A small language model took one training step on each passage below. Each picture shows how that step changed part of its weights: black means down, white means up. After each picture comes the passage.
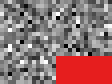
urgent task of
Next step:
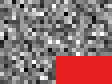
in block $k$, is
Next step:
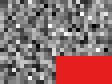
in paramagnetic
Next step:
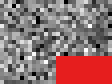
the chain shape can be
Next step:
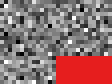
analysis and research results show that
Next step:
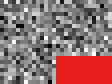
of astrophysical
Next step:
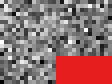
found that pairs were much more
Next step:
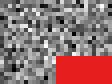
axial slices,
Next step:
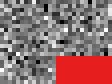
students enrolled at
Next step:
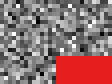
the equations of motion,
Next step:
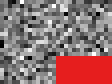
analogous physical properties.
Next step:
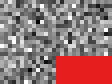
formulate evidence-based
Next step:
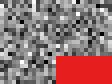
moist chamber
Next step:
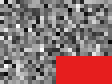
of 42. The
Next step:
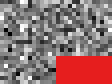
Scale, Mindful
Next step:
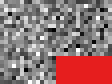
exhibited exceptional
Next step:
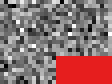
of Mg might be a
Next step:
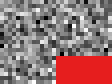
result can be recast in
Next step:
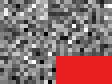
and found that Orion
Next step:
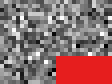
partnerships. The
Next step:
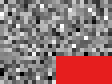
were primarily to implement change
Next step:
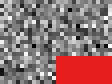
experimental group was 11 ±
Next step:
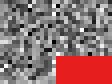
GMCs that have
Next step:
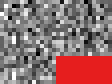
guideline. Moreover,
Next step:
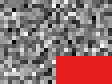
DMD is a
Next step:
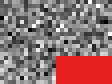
imposed upon them because
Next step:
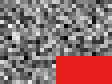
a positive development of the study
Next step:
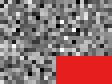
Guidance Computer
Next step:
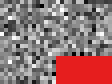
updated data since both levels
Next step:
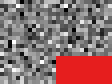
- Identify
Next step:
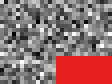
to areas and the second is
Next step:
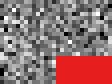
conveners of protests and
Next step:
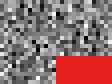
authentic readings which
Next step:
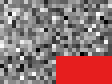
processes can be close to or
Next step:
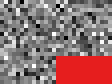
In formula 2 we have
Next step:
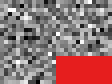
only consider two dimensions
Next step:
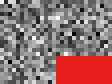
of $G$. Let
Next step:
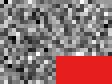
modulations. The differences in
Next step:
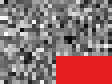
patients with primary level of
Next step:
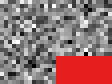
total points obtainable is considered
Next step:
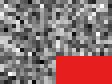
also investigated in this
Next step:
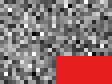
very similar calculation shows that
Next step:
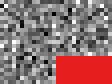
However, in practice global random
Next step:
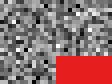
in speech synthesis
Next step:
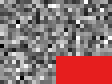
and the false positive
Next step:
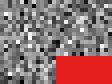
or dedicated
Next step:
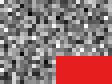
similar to those used in the
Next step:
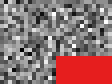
assessment of developments and
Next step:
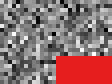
the largest absorption
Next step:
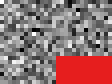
similar way using basis sets of
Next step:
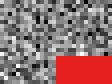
using a common definition of
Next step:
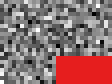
cm, whilst the
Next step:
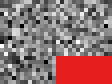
mixture can now be
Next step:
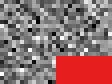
as the alternative definition
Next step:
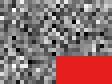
& Head, Department
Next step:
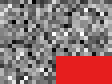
tinggi = + 1
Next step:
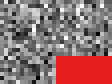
of a mentorship
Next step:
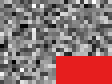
an unscalarized
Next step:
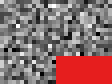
and weak formulation based
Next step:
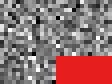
the electron maximum energy, as
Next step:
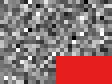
or outdoor, but
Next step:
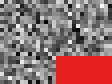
for the H$\beta$
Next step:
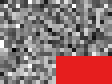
Sir? Dr.
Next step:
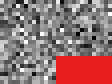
Yöney et
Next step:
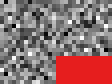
formulation of the theory.
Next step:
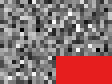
action, have to be taken
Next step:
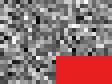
some computation that does not
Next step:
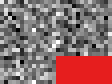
professional settings in
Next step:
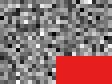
j$, totally
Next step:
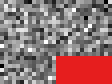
find that the dominant contribution
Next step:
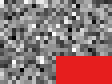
$\hat p\ne
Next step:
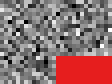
the sensing REs
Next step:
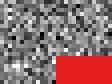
modeling in behavior change.
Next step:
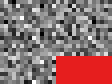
all as being one large set
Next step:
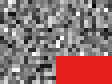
posture, and directly measure
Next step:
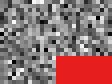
R mes = (R
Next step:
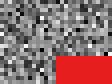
for each feature point.
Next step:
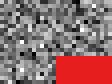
for the estimation of
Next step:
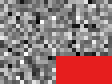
have no known competing financial
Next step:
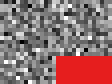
expenses to secure
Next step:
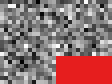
that bone grafts
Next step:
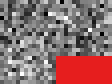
phylogeny of
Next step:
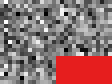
growth, often offer
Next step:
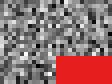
trust and adoption.
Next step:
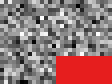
on this group include genetic
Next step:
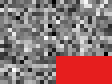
panel), only central galaxies
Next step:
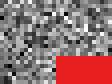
reweighting technique to
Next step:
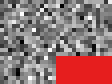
Directive, good
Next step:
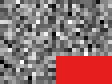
by adhering to the
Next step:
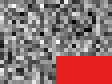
Peak Ground
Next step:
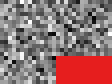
precedence constraints in
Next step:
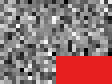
be submitted for
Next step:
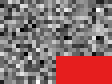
a dimensionless coupling constant.
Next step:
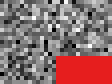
material classes where the
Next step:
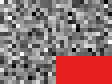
symmetric ground state. For
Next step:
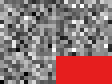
more general expression for the
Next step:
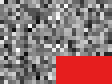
to philosophy
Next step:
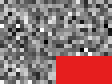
need to solve the following
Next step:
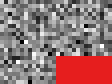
creating interactive
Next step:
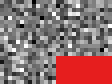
laser beam waist
